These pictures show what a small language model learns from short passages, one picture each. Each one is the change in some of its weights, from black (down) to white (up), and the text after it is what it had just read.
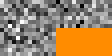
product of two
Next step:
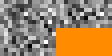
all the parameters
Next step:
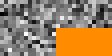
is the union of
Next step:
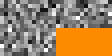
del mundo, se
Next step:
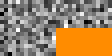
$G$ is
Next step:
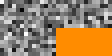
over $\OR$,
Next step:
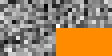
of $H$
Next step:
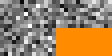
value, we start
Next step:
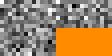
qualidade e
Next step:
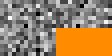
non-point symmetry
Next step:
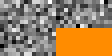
algebra of a
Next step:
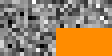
finite. Let
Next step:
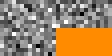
foydalanish mumkin.
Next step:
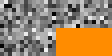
{\it For every
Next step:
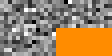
In view of
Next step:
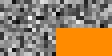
is an integer.
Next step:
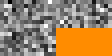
in Uzbek and
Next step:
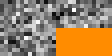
of parcel
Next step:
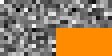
lines are:
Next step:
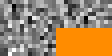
Lab at the
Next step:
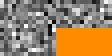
criação de
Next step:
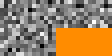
disciplina de
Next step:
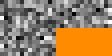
that for most
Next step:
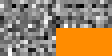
$n$ be
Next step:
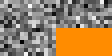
a efeito
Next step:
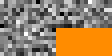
define and compare
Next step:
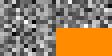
di ampio
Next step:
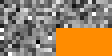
which we subsequently
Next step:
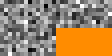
$E$. Then
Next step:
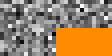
independent of the sequence
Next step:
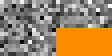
bewaak je
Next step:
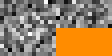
apertura del
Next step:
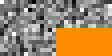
возможных значения
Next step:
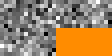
using a small number
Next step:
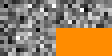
va yetarli
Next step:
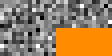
to withdraw
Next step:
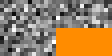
continue to identify
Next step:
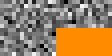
- UÇAR
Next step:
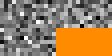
en red,
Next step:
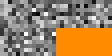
to the velocity
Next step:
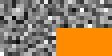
knowledge {on
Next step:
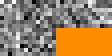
partie des
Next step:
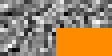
into the relative class
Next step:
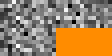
an attempt
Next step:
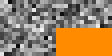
in the sense of
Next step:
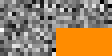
como finalidade
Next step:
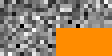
a dual Banach
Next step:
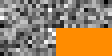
cell average and point
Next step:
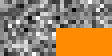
the following lemma,
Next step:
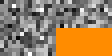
quasi-free state
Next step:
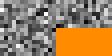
with this issue
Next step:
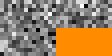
48 heures
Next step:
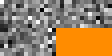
da unidade de
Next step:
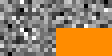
may be replaced by
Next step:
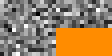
In this age
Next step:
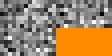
simple associative ring
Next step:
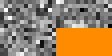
vector, and
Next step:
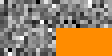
ordinal denoted
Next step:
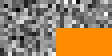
что общество
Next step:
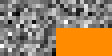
original cycle of
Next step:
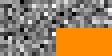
that it is a
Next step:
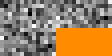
проводится с
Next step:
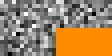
put the results of
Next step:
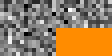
y encontrado
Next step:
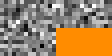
giving the
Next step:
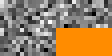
the teacher
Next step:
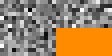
group over $ \{
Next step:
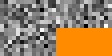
het Instituut voor
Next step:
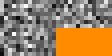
Opre A.,
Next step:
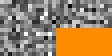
Another sufficient
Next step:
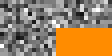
если не
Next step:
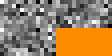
and concrete
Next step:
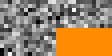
of Social
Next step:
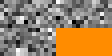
and prove that these
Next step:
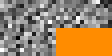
the square lattice
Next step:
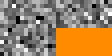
axis. In
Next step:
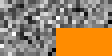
the second last column
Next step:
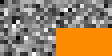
know that \be
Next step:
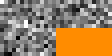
studied examples) and
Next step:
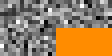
for every $\epsilon
